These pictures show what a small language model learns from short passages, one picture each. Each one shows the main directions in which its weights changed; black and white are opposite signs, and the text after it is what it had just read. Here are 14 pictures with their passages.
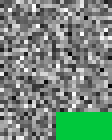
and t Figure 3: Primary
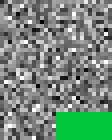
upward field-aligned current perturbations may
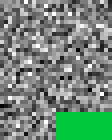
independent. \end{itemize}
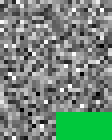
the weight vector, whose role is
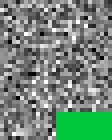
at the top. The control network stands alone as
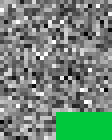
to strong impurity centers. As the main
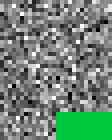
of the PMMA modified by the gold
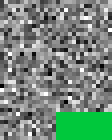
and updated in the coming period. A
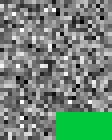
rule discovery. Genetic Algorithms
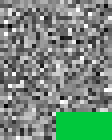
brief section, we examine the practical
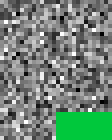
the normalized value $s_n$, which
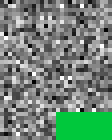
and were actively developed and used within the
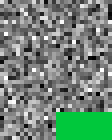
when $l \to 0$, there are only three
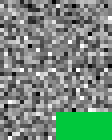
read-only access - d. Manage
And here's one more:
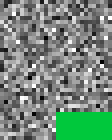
probabilities $P_a$ and
